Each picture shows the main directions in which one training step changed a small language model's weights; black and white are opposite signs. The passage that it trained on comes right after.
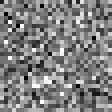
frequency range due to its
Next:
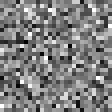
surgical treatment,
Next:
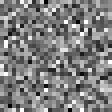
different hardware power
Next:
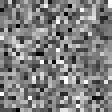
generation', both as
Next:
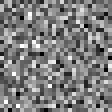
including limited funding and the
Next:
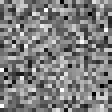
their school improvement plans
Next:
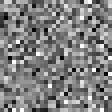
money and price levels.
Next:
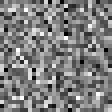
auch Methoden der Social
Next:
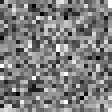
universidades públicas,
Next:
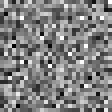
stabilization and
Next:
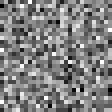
contribui para a construção
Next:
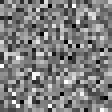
effective as compared to the
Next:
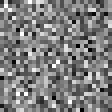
Eng.*, vol.
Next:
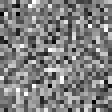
ruler. The
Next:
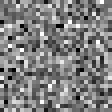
establish a conceptual model
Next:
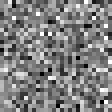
home and belonging
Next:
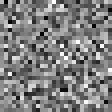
all isolates of
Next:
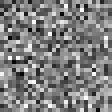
реакций при
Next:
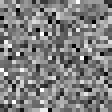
range of legacy and
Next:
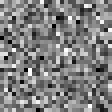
with the EU position,
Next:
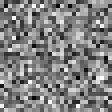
the greatest level of
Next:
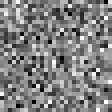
(a) to
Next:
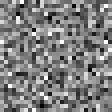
closely linked to
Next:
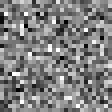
Bhatini observed that
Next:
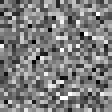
with dedicated
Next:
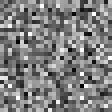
was not rejected.
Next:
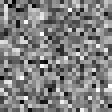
on spring-in
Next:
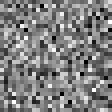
period. However, the
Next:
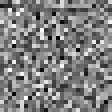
in the cement
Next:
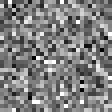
of the predicted duration
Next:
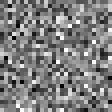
years, the importance of
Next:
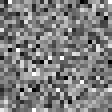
businesses, increased economic
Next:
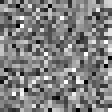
strategies for the focus group
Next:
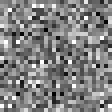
mutualism between
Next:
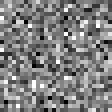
by Kock,
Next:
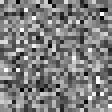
tourism have been
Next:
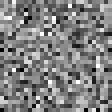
used for forecasting
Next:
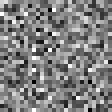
Respublikasi Davlat
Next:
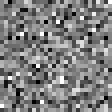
partners. FINI
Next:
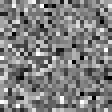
depicted on the
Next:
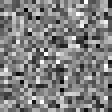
NGF for
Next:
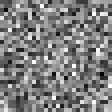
to credit.
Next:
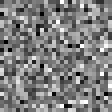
ular imkoniyatlarini
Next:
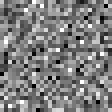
memoriei în
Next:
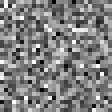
Technology Research*,
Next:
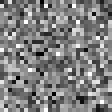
essential because of the potential
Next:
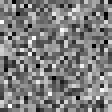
(SD) Median
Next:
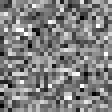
Dose and duration 1
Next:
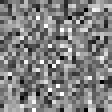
elevada densidade
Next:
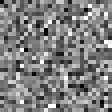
ish olib boriladi.
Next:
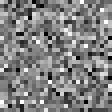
⁺ Cu
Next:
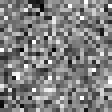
embark on successful marketing
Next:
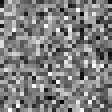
досвід такої
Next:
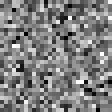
the drive system for
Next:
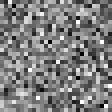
of the devices that are
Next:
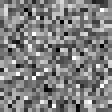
editing digitale:
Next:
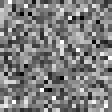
the periodontal complex.
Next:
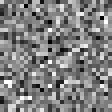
a prática do design
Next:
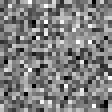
make exact predictions
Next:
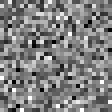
at the time of image
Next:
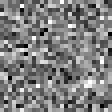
et de recherche
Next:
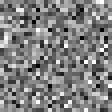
which enables the
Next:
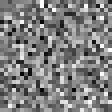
use of SPATE
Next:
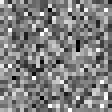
usuários mencionaram
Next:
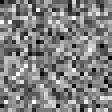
xizmat qilgan.
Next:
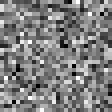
e cultural do uso da
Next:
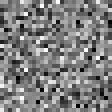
devices have influenced
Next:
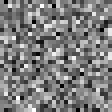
budaya, serta
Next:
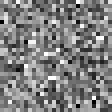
of Odessa
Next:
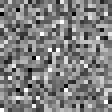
реальных явлений
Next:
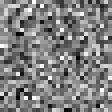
Tapiat de
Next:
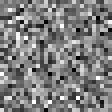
mind. As Rick
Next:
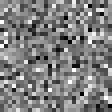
em diversas culturas
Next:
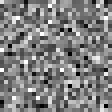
de años del funcionamiento
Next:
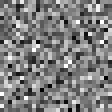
entities Handling
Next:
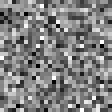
impingement of
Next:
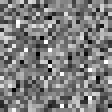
ways to increase their effectiveness
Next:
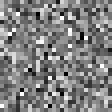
сабабли у
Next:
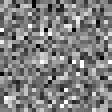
adequate motor development in
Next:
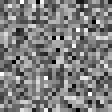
We claim
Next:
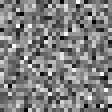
urban temperature differences up to
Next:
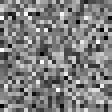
Electronic intelligence
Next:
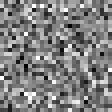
the topical drug delivery
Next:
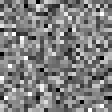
para los diferentes grados
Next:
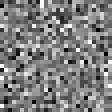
improve therapeutic indices while
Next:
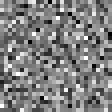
Objetivo 1:
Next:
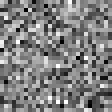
ilmiy adabiyotlarda
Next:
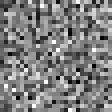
на этот год
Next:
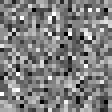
и культурной
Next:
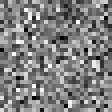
iniziativa che
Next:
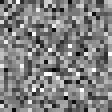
analyzed for drug content and
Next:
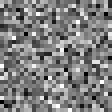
the geographical location
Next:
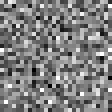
consistency map. 2010
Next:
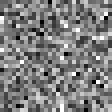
show dinegative
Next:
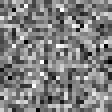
the species belonging
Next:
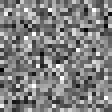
in biblical
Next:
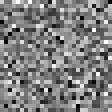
The original contributions presented
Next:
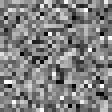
a technique for iris
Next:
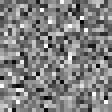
de calcul de la variable
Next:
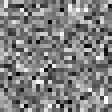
samaraliy olib
